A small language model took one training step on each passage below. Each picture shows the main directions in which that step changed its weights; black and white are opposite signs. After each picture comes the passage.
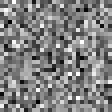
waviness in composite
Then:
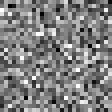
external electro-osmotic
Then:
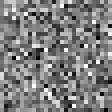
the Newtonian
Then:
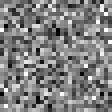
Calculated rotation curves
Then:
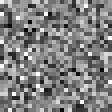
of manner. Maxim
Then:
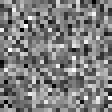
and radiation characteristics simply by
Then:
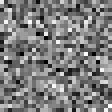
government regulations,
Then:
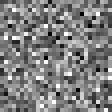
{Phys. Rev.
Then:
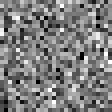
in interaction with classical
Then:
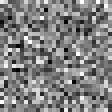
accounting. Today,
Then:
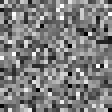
theory in four dimensions is
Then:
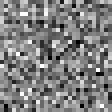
a liking for order
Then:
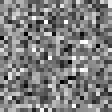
the wind and the
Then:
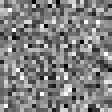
and exercising rights
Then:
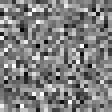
4 Atterberg limits
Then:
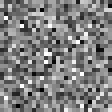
the convective coefficient
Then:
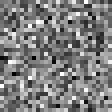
to delayed diagnosis,
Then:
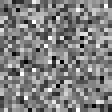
chains are longer in larger
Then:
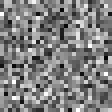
of impact tests.
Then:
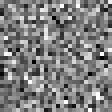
a 3-dimensional calculation
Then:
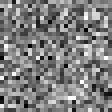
MB case, energy
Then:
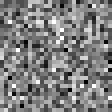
the identity matrix, and
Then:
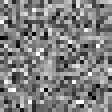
a job, emerging as
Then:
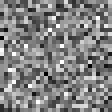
localization in presence of
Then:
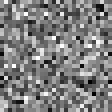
from this plot. What
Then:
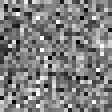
26 Journal of Applied
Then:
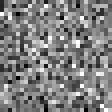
it is unclear whether
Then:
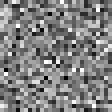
sign corresponds to the
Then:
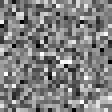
when risk assessments indicate
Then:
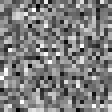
which their brief details are
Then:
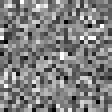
There is paucity
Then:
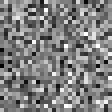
that the Universe is
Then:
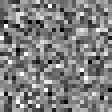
meshes do not have
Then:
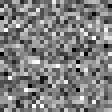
five line lists can
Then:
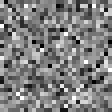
sampling and controllable generation
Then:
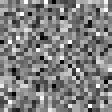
Version: 1
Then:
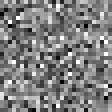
equal opportunity-related
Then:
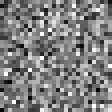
the formulae of
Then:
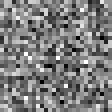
of the screening charge from
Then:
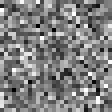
high-spin states,
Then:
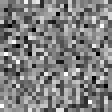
education technology 13 Conclusions
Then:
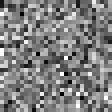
lattice, it is hard
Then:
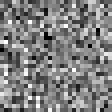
of a type of
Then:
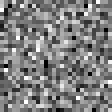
We then add a
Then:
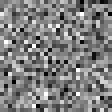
we generate the data according
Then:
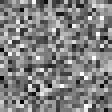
He, H.
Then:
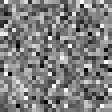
summations by continuous
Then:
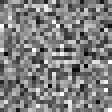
representing the $\sigma$
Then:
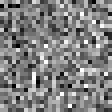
by cohort is
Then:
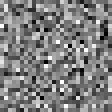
middle fluid channel where the
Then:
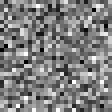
calves, clinical
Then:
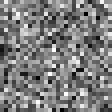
by the optimization of classical
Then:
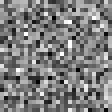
Flow dataset. In
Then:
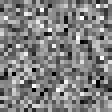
\\ RZ Vel
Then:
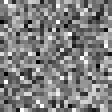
applied to both volumetric
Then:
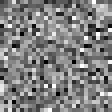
So, under thermal
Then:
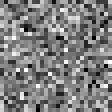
representation by substituting the
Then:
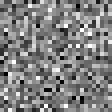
keeping only the
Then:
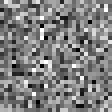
elements of that support one
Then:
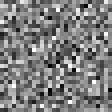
noise attenuation
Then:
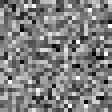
theoreticians to
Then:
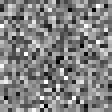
This is responsible for the
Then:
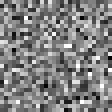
simulations, as they
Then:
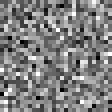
and those of a crystal
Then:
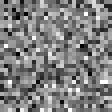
by having a certain body
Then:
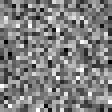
contain the individuals' sense
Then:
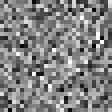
educational purposes has not yet
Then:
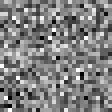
current biodiversity scenario in order
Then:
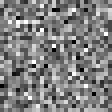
that monetary
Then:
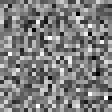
is not really
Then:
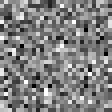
interesting because a user can
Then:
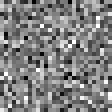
on environmental and financial impact
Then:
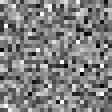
concerted effort to
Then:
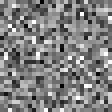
existing GRB catalog can nearly
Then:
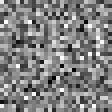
at TBS higher
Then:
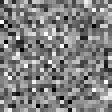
culture influences government,
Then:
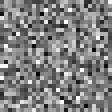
the large $t$
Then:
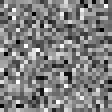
$\delta$ is the
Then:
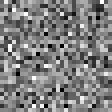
from the late
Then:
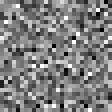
high asset prices appears
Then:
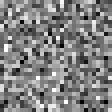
GGBS is confirmed
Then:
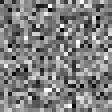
including friction and
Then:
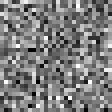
to move forward with innovative
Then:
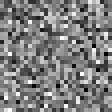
of the NVs
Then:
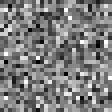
anisotropic Dirac cones
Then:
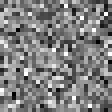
Decisions and objective Let
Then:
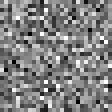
that the contribution from
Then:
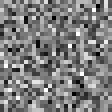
data. This observation is
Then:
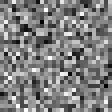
employment relationship. According
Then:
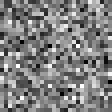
of the sphere and
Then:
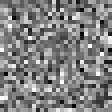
system under study, we
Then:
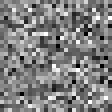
workplace, distance
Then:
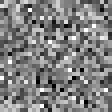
invariant parameter that gives the
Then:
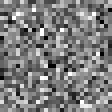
an effective mass determined by
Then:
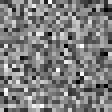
years. Of
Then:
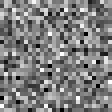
of the study were
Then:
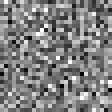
and an optically active
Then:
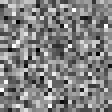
an MCNP
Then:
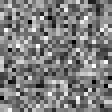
of the infall region
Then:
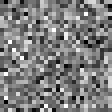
machine by evaluating the
